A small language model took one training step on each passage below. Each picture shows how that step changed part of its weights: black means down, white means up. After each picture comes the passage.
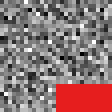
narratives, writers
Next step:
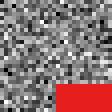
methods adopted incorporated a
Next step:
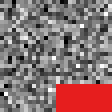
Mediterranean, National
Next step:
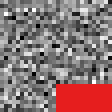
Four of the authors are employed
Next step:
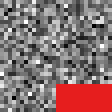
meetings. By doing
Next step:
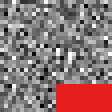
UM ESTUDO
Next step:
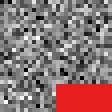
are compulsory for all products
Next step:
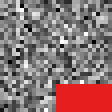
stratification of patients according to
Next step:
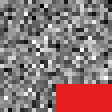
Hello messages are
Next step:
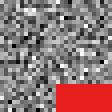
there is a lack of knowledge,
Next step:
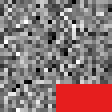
waste is increasing rapidly
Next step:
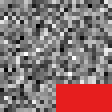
acetate⁶ in presence of
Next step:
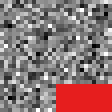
to cultivate various crops
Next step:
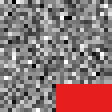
AOP technique is proposed. -
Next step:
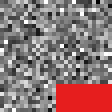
As the SLR algorithm works
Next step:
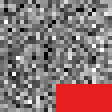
Reliance SCADA
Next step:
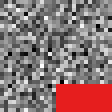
of the city areas for
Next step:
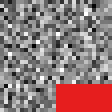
does not require identification because it is
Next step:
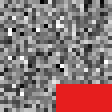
suitability, M&A
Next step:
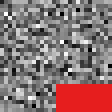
biomass carbon per unit
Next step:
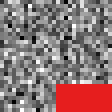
in tenth were randomly
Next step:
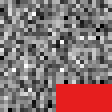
the supporting arguments are
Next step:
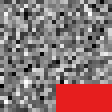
of the catalysts used
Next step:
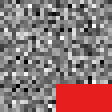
conditions. Paired hazy
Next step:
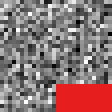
interactive lessons with spaced
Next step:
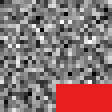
from these TSR maps in
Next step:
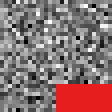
are substantially heritable
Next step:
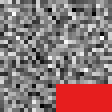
(hw) for different n values.
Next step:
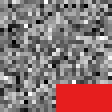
Jackson, Taylor
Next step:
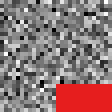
the President of the
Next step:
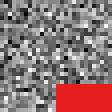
Cronbach's alpha
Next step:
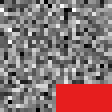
feedback from them contributes
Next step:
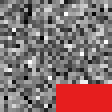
Study 3: Inclusion of
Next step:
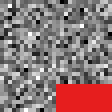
genome of the muskrat
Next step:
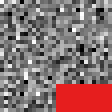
on zeolite is interesting from
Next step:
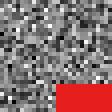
without listing specific verbs.
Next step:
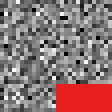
and subsequent follow up at
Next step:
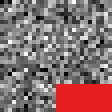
school internship. - b)
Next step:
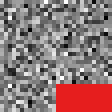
schemes such as Skill
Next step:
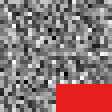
transport through bonds
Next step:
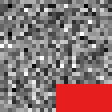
at periphery. Cystic
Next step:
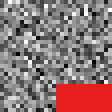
use? [1] default
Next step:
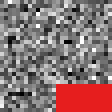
labeled boutons in the
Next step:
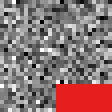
and IOS image registration
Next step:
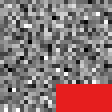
a coin of 44 BC,
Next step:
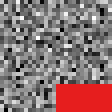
rate of the particles during the
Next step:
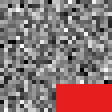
their geospatial and
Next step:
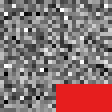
outcomes, and evidence
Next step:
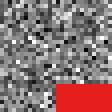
At the Naval Research
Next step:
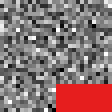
by solving (4) with respect
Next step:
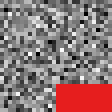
the set of the plaintexts
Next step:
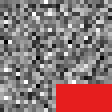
environments. The emergence of
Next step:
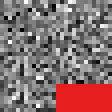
by Faraci have a less
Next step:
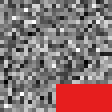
Soil (Functions and
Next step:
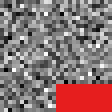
be completed more than planned
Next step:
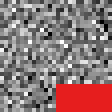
around 1000 nm and a
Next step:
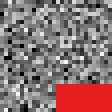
technique for analysing the temperature dependent
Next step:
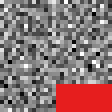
the issue of spectrum
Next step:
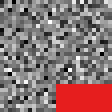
with the universe via the
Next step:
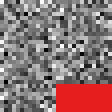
and the intermediate results of the
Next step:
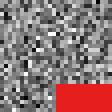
districts driven by
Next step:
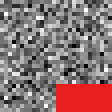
or teaching strategies.
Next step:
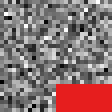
impulse. On the other
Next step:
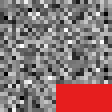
flow over generic rear view
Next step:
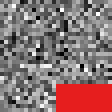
JR, Akila S,
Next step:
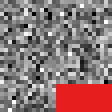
passive diffusion. This could
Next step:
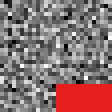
Mkrtchyan, first
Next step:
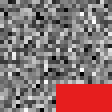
average life expectancy of
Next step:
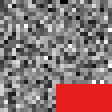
formers from the fixed timing
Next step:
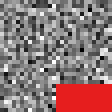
this case, o_1 and as we
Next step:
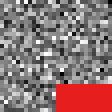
with both methods and with all combinations
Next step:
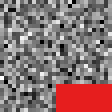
in the central and the
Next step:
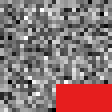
respondents seemed to blame
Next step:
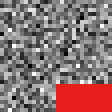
was 60 years. Males
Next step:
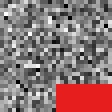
plans to expand her grocery
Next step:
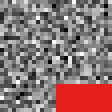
²Department of
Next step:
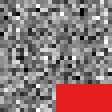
substantial moderating effect of
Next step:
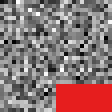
: the relative peak intensity
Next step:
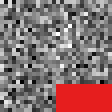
structural adhesive bonding
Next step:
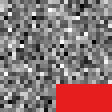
record revision, all patients were
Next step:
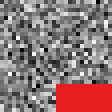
PCR-amplified from
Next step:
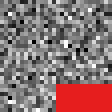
a quasi-judicial
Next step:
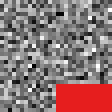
are used. The optical beam
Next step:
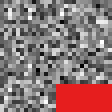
synthesized complex[8].
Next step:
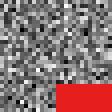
in the ASRS data analysis increased
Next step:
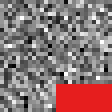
in a 10 mm quartz cell
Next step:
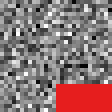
derived from sources in the public
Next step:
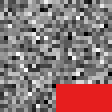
S. Effects of interest rate structure
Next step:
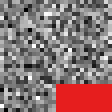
the first test. From the
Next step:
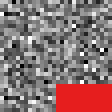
corresponding author*:
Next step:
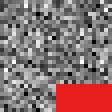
10 with compressive stress lower than
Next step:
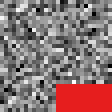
NJ, United States of
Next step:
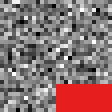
find out the reactivity of
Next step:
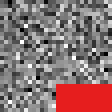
the guidance device of IR
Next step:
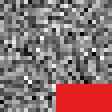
economic benefits for two
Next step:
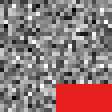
CI)”. When
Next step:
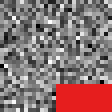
in particular the United Nations, as
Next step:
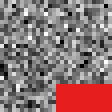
neurotransmitter levels
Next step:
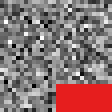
hemostasis system, and the
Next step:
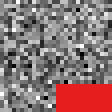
result is displayed in
